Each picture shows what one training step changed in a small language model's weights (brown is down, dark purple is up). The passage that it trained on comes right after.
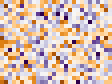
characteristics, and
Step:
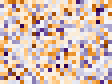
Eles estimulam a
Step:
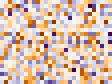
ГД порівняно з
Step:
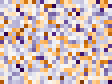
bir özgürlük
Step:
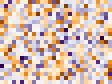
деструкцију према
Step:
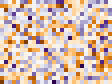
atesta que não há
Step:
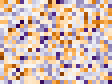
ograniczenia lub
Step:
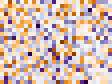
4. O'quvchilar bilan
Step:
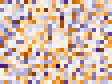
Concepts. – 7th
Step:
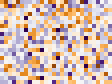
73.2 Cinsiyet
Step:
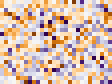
Jemaat Mandiri
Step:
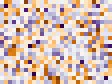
formula va misollarni
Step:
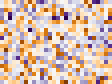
: “Dunyoning
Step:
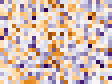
investigación tiene que ver con el
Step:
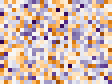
se forma en el embrión
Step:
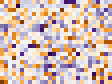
sino que posee una
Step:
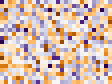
(T48). Desta forma,
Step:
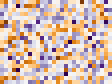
va tarbiyani modernizatsiya
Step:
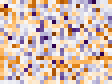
reconstructivă* a
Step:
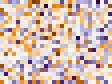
grupos nominales que
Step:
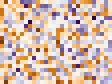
farqli jihatlari
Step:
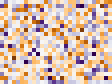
D., & Fariyah,
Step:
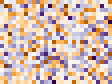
// Gumanitar va
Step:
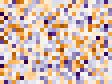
sem que a OpenAi
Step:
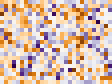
Hoshimov ,
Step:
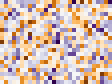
23. Шойимова,
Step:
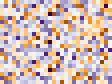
показателей ИКЖ
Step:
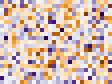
de atención Redes
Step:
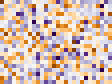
and psychological adjustment
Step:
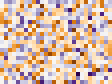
и даны ответы на
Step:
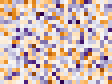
adolat ustuvor
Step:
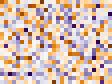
intellektning yangi
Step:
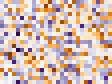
legal system of the States
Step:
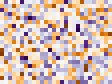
formación formal, es
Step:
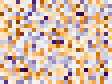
finns på:
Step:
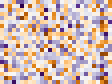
Ключевые слова:
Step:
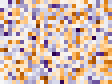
кашталар, идиш
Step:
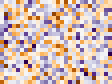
la Vega fueron
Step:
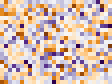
el desarrollo de la caries.
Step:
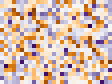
втратили своє
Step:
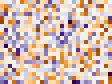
мустақил ИГХ
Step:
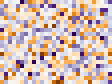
durante nosso trabalho prático e
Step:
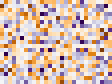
pentru stat pot
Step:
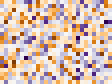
studying was traditionally
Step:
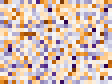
barobardan ortiq
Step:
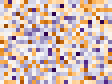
real sektoriga samarali
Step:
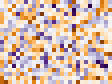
facilities. These conditions
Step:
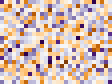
the cryptobranch
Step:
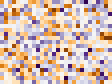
The relationship between
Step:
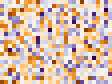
azaldan sivilizatsiya
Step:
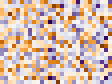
apreciat că
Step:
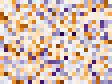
сув хўжалиги
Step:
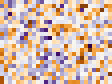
o desempenho de
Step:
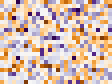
interzis’. Numai
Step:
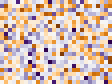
Тальпов А.Э.,
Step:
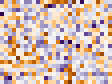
recobrar buena parte
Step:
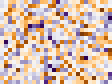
Mahkamasining 2017
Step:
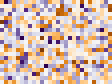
proyectos tecnológicos
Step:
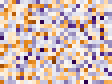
Shu bilan birga mazkur
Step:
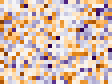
lui Burebista
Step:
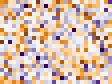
bo'lib, uning
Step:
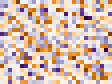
hisoblanadi. Madaniyat
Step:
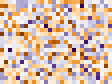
поняття «торгова
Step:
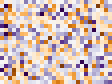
lo largo de 12 semanas
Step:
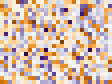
interdependentă de
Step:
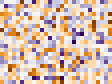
à la base des fémurs,
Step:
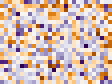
Environmental Research and
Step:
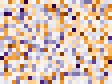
oldingdan tayyorlab
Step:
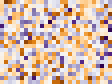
démographiques sont autant
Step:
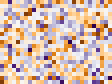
os artigos e publique
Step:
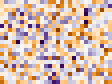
l'information, la
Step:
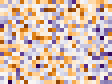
business environment,
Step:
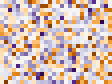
современной индустрии
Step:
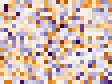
by public auditors, and
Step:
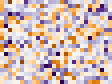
materialni taqdim etish va
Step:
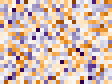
ile 3 faz-toprak
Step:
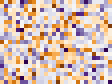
y replanteada en
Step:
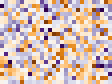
markazlaridagi bolalarning
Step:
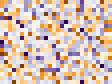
ishlatish orqali tabiiy
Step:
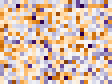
P., & Futter,
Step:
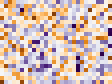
con "saludos" y
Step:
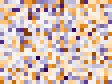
tajribasining nazariy
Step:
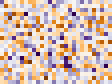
сильным зенитным
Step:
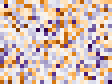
create and use such
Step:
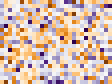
роботах К.
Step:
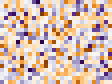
de la fosa. -
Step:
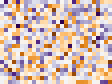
sin perder la capacidad para
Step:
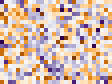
qiziqishlarini oshirish
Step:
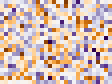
и общественности, которые
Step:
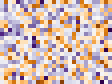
солиқ концепцияси
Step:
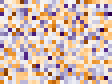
einer Arbeitsgruppe
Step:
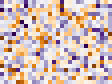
pesquisa inspiradora e
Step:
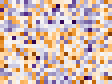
X erhalten hat, soll
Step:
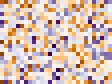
lozim. O'zbek
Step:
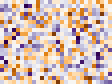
conocimiento para moldear
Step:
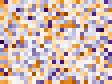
Universidad Industrial
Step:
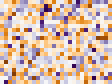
Elazığ Baskil
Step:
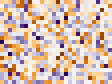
dos paleoclimatologistas
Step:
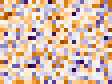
of the laws of
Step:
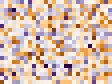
и одного мнения над
